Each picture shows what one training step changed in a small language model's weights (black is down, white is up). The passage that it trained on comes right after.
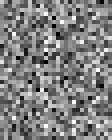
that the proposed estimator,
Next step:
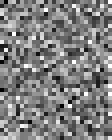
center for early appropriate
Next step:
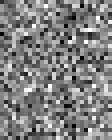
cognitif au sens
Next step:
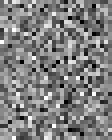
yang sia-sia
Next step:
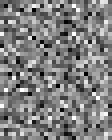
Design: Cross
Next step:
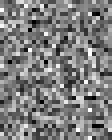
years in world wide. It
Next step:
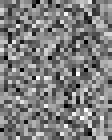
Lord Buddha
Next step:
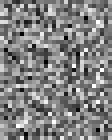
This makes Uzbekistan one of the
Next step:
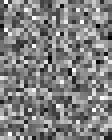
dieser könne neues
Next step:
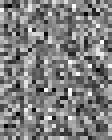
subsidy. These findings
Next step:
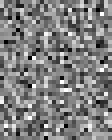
cyanus*) و
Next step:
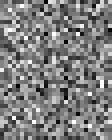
characters. The
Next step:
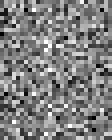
people” is that respecting
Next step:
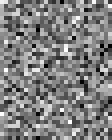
drugim ljudima.
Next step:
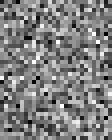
vector of computed values
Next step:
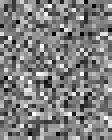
komil inson qilib
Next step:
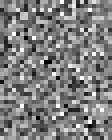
load transfer in mode II is
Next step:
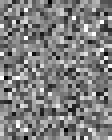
degree of diastolic
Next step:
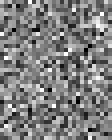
weeks after exposure. These
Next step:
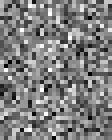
assumption. Besides,
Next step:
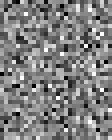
windows. Five different
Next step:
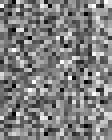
der ausschlaggebende
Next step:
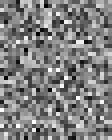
of biological species, not in
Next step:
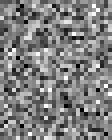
de regeneración.
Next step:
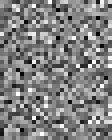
be realised based on the
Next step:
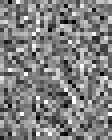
Community Medicine,
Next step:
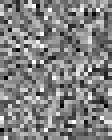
to improve distance learning. The
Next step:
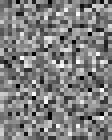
Motive flow expansion
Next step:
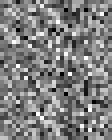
контроля. В то
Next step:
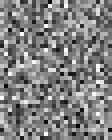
Change Made (and
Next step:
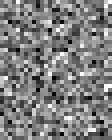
& Çoban,
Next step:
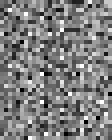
dauerte die Zeit
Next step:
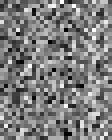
igname est peu
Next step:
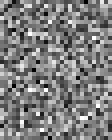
haben. Sie müssen
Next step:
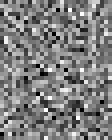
2. ابو
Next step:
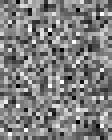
ta'limning ahamiyati
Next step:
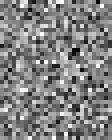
Internet and technology has
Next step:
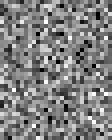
consciousness, the
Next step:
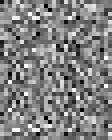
leves, graves y
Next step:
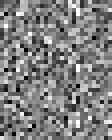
Lack of information about the
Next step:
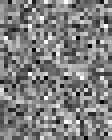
qismlarini tayyorlash
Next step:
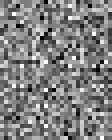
Theory*, Academic
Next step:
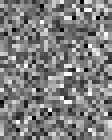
in the process of dying
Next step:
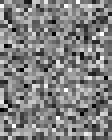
sifatida baholanadi.
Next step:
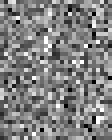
produce convincing evidence as
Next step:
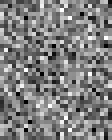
the ideal solution, and
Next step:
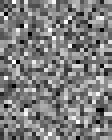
can be rescued,
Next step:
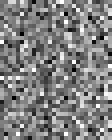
gap between visual and
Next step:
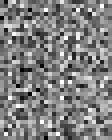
department for reading and
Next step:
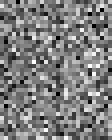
is considered to be the
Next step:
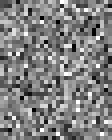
partial or complete absence
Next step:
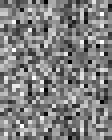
2021). However, research on
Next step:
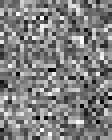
place of living, was
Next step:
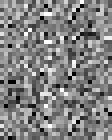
ravishda hisobga
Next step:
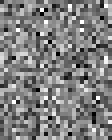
davr manzaralari
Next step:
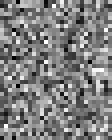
XRD measurements 305
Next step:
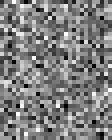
bem-estar e
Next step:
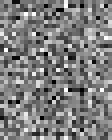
the effect of different channel
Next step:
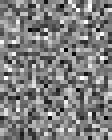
bottom-up initiative
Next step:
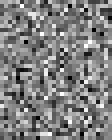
alimento, modo de
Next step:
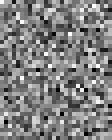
are eliminated. On
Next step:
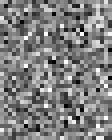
de ellos se ha
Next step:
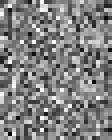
para perpetuar as
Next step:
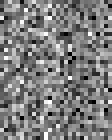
supported by many major
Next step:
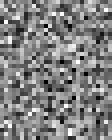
the integration of distributed generation
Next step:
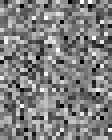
ней нормы и
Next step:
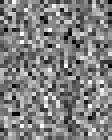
os outros 25%
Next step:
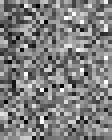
dizaynda asosiy
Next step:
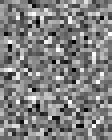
una situación distinta
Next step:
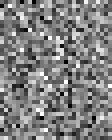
been to 206 conference
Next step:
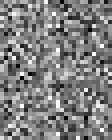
în situația în
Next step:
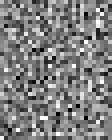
students) This consideration will
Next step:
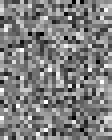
possible to proceed to the
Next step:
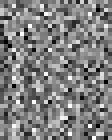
study is limited by its
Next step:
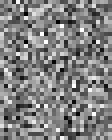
Inorg. Chem.*,
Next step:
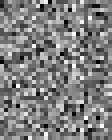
manutenção da
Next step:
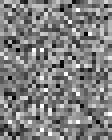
relationships, many men consider
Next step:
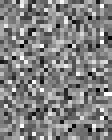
scans and a resolution
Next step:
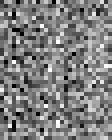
energy of: $$AA
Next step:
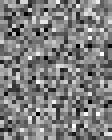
the GSEs. The
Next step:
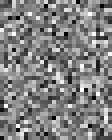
transition phase were determined based on
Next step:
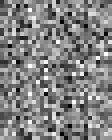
FRAUDE EN
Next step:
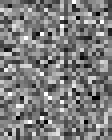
para suas épocas.
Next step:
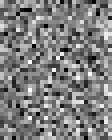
Ularning tadqiqotlari
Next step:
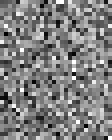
principle of this method is
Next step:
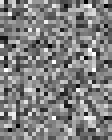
Error correction methods:
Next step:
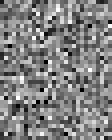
representation of the frequency of words
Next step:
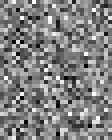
que se conclua o
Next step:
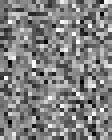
at every point in open
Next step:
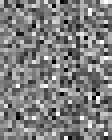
عباراته في
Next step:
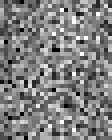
masalalardan biridir.
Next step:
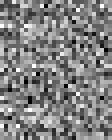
of budget legislation and
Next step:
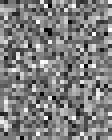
Karl Barth*
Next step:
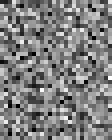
and 'un lema
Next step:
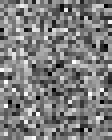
liver transplant
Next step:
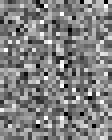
present in the *Shiva
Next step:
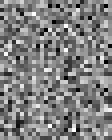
Connection Method of
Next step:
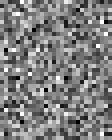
idrok etish va fikrlash
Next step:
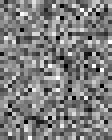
подход к статусу
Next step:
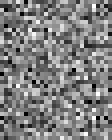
Therefore, these labor markets
